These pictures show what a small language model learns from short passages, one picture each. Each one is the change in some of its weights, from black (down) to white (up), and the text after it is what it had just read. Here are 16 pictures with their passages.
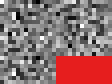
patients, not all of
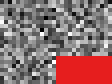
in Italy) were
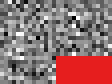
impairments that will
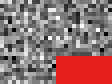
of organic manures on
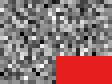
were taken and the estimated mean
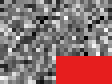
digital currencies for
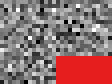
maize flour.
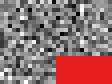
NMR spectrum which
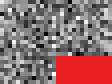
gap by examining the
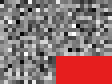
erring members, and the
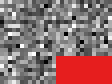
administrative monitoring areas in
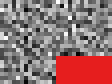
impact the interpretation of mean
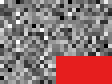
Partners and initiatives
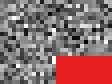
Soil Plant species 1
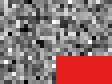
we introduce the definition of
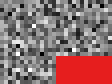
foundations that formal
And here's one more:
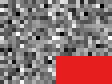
yield was apparent after
